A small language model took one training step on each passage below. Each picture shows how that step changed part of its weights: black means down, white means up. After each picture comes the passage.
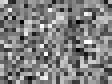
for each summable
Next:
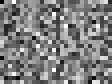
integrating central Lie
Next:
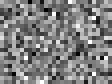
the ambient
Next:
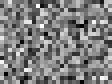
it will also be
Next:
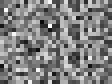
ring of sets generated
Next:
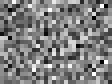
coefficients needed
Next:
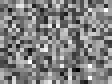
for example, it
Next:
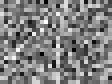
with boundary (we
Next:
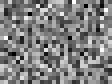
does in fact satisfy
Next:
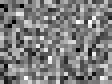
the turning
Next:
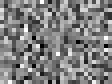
two components of the
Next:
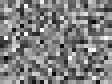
boundedly many
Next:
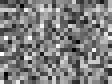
only one branch,
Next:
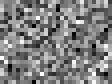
the knot in
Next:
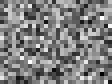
the relationship property
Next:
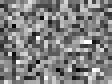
Let Assumptions
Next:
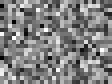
complex $0
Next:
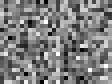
with the problem size
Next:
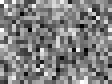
Adaptation of
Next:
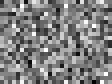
is local with infinite
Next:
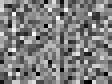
$ \Sigma $
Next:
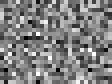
to the surface
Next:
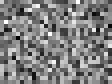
numerical examples we
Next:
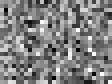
of a point of
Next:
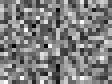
the linear system associated
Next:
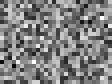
the relationship between
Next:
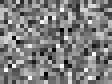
when $p =
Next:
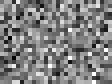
a partially
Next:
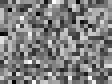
measures to the
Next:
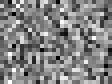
and may yield
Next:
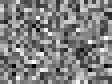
the following limits
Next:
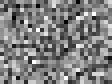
max and min
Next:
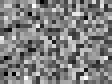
product construction was already
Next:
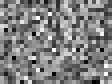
which is much
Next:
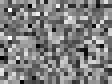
variation Fig.
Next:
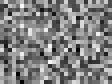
space, but not
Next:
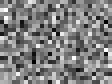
large clusters
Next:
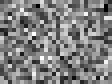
following we will
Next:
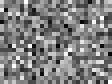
funded by
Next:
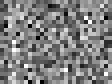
\medskip In the
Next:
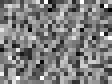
-A \le
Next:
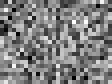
boundary estimates for
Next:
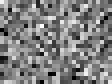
Lipschitz constants).
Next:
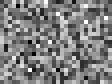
out on a
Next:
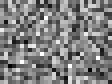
In fact, our
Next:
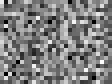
random variables bounded by
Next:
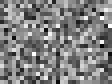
the strong relationship
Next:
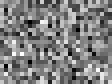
of spaces of
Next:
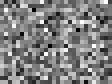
the space \[
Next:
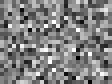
and its function field
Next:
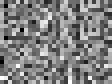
obtained from the polynomial
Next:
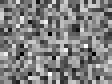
to note that
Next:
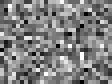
I$, the linear
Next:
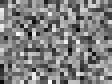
effect of increasing
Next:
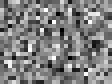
as $n$
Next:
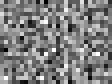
with rational function
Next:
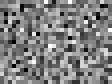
= \lbrack
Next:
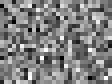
and $n$
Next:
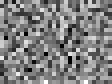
determine how many
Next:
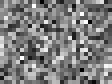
problem is a
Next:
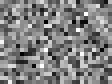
space is connected,
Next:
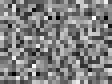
the sphere
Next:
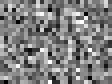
of all complex polynomials
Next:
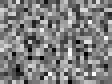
between a set of
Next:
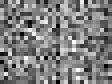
for both methods,
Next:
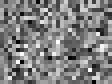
in a metric space
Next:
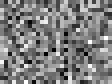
for the function
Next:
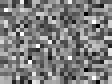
being oriented from
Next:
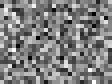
$q$ and
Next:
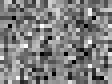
a donc
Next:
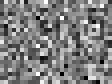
associated with a
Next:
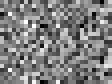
This follows from the
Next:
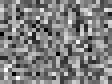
the collection of matrices
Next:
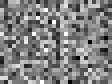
as in the case
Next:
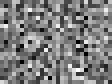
all parameters without a
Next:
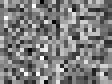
for this problem is
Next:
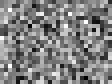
coefficient analogue of
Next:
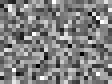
\R$ we
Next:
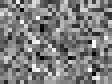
denotes a positive
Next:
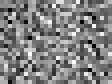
sequel.) A
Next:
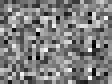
and splits
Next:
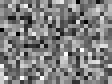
conditional on the
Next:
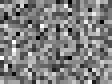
\) Since
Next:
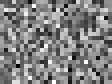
In this case
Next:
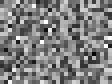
isomorphisms. The
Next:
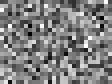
blocks of length
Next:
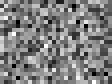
theorem can be used
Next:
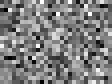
(\sigma \cdot
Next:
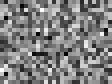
color class,
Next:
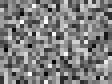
we compute by solving
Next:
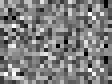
\noindent 2)
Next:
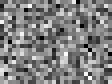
primes, the
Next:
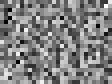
equivalent to an
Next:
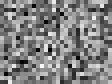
this case, they
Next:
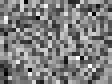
valid over an
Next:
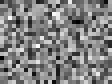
its homotopy
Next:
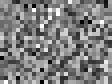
the computational complexity
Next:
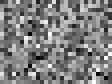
to pass the
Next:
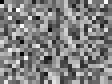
irreducible polynomials over
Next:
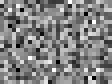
acyclic as
